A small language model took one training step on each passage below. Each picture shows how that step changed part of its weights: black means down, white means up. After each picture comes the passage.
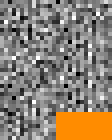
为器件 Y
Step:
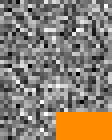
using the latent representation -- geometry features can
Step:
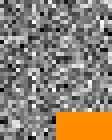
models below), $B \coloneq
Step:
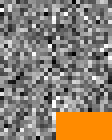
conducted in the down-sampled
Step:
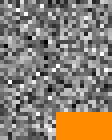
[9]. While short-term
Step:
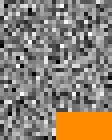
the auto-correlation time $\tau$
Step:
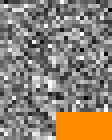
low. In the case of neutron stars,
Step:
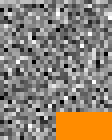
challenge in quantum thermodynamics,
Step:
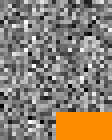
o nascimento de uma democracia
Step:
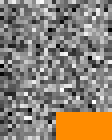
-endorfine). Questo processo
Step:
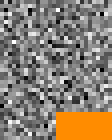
by 3-mm thick copper plates
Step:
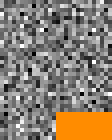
Luo y Buckley,
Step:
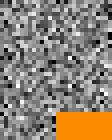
\begin{figure} \begin{center}
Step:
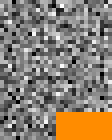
bacias hidrográficas
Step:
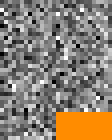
“pulse” profile observed by \xmm
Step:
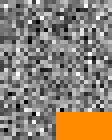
of $q$. At this respect, see section
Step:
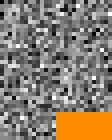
com idade entre 1 a 4 anos
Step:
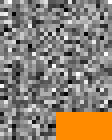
hopping $t_1$ (red
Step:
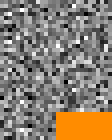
over both spatial dimensions, providing spectral information at
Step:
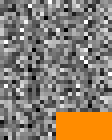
and information in relationships, alliances
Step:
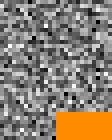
is considered. In a somewhat related work,
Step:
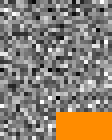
operation within some given restricted set was proposed
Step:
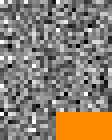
o poema *Mémoire de
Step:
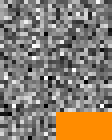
dentro del aula por parte de los
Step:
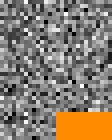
which leverages the entrance of
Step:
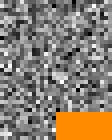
au corps une excellente
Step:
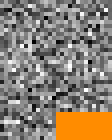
systems. The most common slip system is
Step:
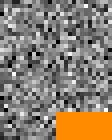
mass range for clump A and C of
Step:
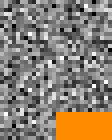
to direct student learning and allows students
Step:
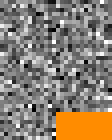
ta singlisi bor. - E)
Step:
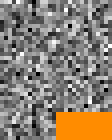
spektri buzilishlarining
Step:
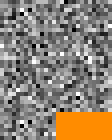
важливості емоційного
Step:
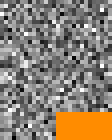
article analyzes the role of the
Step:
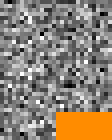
на уровне внутренней
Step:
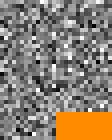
vev of $G_{abc11}$ and
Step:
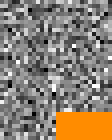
for different sets of coupling constants and
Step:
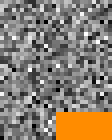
etuvchi nutq faoliyatining
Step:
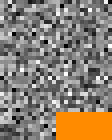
tartib-qoidalariga zid
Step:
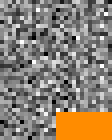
Endocrinol Metab.*
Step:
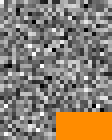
it admits a causal reading.
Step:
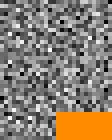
INFLUENCE OF
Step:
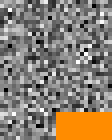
Mutaxassislar fokus
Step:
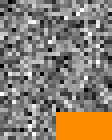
thread. The division into
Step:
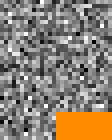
is the free-fall timescale, and
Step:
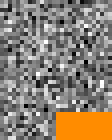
the promotion box) is often
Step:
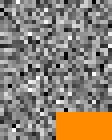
words: power engineering, energy
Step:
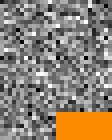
factors. In particular, it is possible to identify
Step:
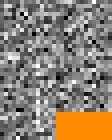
и методы исследования
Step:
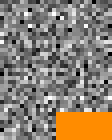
es Unterschiede in der Art der
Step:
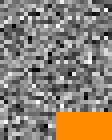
possible paths. When used in this new
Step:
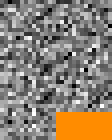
то же время для
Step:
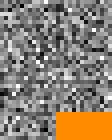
that the argument and the new object are
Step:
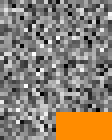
phase difference between helicity flip and
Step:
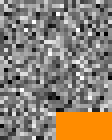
the left hand starting from the fifth
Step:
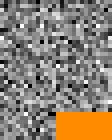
jahonning eng go'zal va
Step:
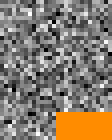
de documentarea insuficientă a
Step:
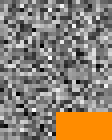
Алексеевич, д-р
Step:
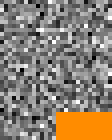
ma'lumotlar keltirilgan.
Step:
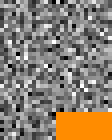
Estudiante de Enfermería,
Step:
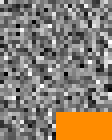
de votre établissement,
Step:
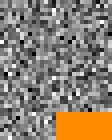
e seu grau de prioridade,
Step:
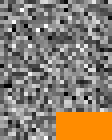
we use for the current study. In the previous
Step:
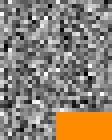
{Spyromilio}, J.,
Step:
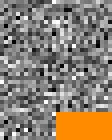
elevadas, no ar os drones tem
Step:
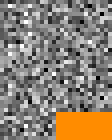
The carboxylic acid (1.5
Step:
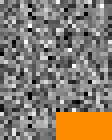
Mondial (PAM), quant à
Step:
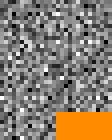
пайтида анемия
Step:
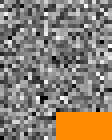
that high fidelities close to one
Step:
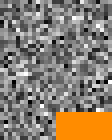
ao imaginar que a câmera
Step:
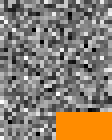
colonizado. No primeiro
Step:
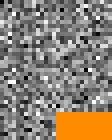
appear that the ground state of this model is
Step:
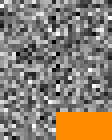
legislației în vigoare,
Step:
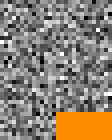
the rest were women. Also the
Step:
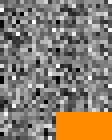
درنهایت دو
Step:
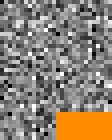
Gomes$^{2}$} \bigskip
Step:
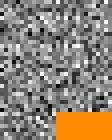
dependence between $\lambda$ and (a,b),
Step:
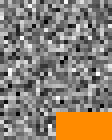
or smaller than the dimer energies have to
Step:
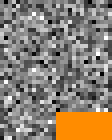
tienen mayor probabilidad de generar un
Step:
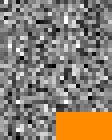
not the same, indicating that there is a
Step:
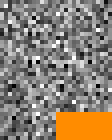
the composition: In this case the relative fraction
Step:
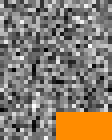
de navegação mercante, a
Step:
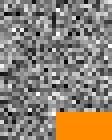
potential energy function has hidden-scale
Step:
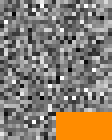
indicador si no se aplica como tal,
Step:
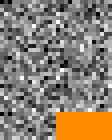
\usepackage{comment} \usepackage{cite}
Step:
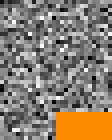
much of what has been done has focused in
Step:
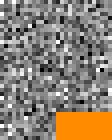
have the underlying ground truth
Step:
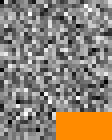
briefly introduce the geometry of
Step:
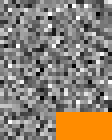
do'stlarini yuqotgan
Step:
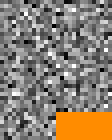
результати та визначати
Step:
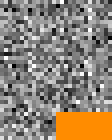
manifold coordinatised by the original
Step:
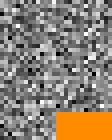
PPN parameters which are considered as spatially
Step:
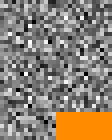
AFM images of the surface before patterning,
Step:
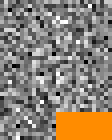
which enters the two-body correlation
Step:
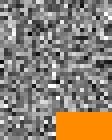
of the parameters to bring the count down
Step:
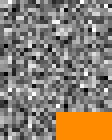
na jurisprudência do Supremo
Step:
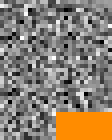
Besides, using the framework by
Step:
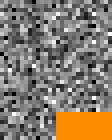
di ricalcolare le direzioni di
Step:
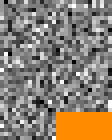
podría seguir subsistiendo:
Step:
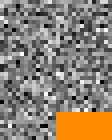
chorasiz holda emas, balki
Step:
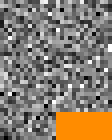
Alizodaning jurnalistikasi
